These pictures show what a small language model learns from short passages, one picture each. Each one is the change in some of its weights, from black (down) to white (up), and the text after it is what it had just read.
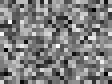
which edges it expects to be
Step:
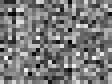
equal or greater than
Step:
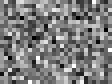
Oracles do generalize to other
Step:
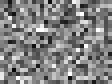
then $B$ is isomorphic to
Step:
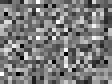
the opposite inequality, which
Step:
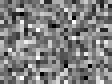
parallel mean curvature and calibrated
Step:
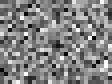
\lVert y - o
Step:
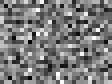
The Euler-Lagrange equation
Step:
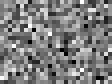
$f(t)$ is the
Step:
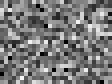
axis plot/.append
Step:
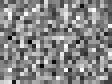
\end{figure} $$ \beta
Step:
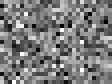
the %extreme projectivity
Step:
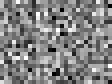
the following equivalence \begin{align*}
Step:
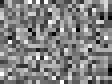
T}^{M}$, fixons un
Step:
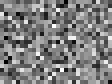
family of pairwise disjoint events
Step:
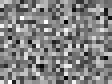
\begin{equation} \Vert
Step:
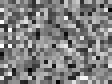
the right in it; and
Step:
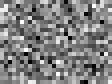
We review it here restricting for
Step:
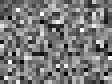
the smallest integer $\geq
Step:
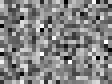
it follows that there is a polynomial
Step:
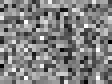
G\rightarrow E$ and
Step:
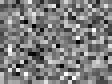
unfortunately, condition
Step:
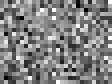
let $Z$ be an irreducible component
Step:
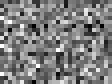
the earliest ones
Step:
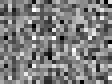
prefer to prove this most important
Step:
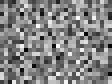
\tfrac12 \bigl(
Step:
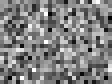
$\mathcal{A}' \subseteq
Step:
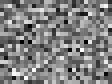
gradient plasticity in
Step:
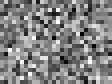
for $x^i$ and
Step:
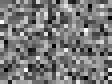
the optimal control problem, compared with
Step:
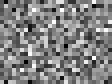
$S\subset X$). They
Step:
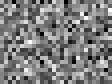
Thus, to infer that
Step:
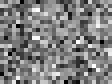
and Rosazza
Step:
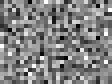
set $w = \sup_S
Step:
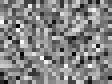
\end{corollary} By
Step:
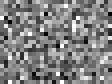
\leq l-1$ such that
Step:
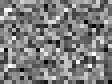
an $n$-quandle.
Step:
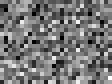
method as powerful as the controlled
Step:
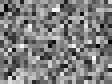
Hausdorff distance to a
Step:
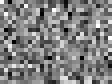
and standard arguments imply that the right hand
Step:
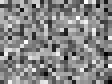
Then \defn{subdividing
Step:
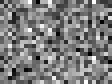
previously missing in the
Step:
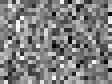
\leq \kappa$) will
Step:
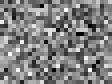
take the role of subdomain
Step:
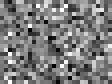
We will consider only the operator
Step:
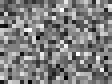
not very large, then the initial diagram
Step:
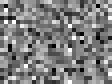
subset of ${\bf X}$, the
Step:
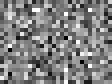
\end{equation} with the
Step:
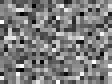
stochastic control system. All the
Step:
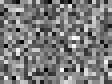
that the estimated coefficient function curves of
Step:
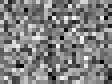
be a measurable function. Assume
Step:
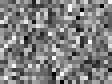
the comma category of the identity functor
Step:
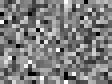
by an edge in $E$,
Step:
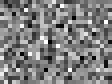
$\epsilon=1$, and
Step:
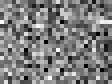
the problem (1.3) into
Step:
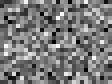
{\it configurations}. There is a
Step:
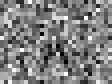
exists and $y_0\ne
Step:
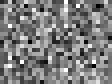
\pages no. 3,
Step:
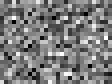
in an efficient inner solver
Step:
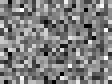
following example extends even to topological spaces
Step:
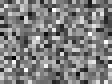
the side we mention that we can
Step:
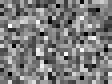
on $\Delta.$ Drawing a
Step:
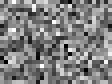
that the GMLEB is uniformly
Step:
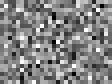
\draw [style=fade]
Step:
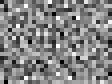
\min_{p \in
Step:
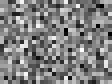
origin. The complement to divisor
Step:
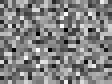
\ \big(\frac{\partial
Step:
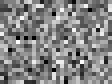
\ref{Thm2}, we
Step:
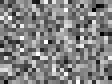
line, then the cycle m must have
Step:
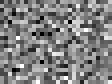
point vortices, dashed
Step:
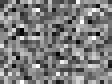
coordinates (orthonormal Cartesian
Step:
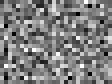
training data. This can result
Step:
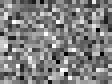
the details of this general theory are very
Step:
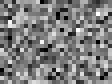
a worst configuration is to
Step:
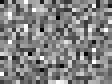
y}\}; \eeq setting
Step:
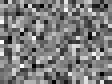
for stochastic dynamics, deterministic dynamics,
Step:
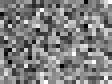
an idea of Serrin and
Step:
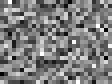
and hence must be better described.
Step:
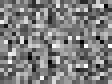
the solutions of the following system of
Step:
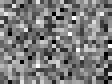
tubular neighborhood of a path which
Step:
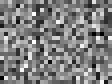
the unique torsion-free connection
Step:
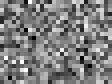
$X$ and edge set
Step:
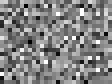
is large enough, i.e.,
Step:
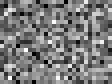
canonical ensemble. From the
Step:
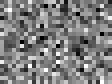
structural constraint.
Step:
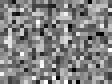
formula. \end{proof}
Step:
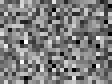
approximated with 256 uniformly
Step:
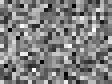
to an elementary lemma on subgroups
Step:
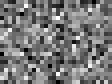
convergence can not be achieved when the
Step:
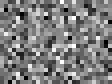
sided L\'evy process
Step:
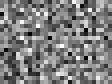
both $f$ and $g$
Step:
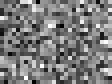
we can further isotope
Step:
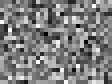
the problem. The number of
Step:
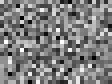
that not all torsion-free groups
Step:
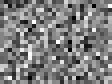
$V$) and whose stalk
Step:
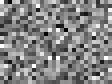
we do not emphasize on the
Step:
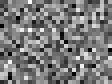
to the newly added vertices and
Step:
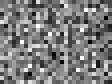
the global minimizer of the local
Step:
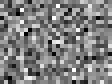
dependence of $a$ with respect
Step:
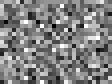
$(m,k)$ such that
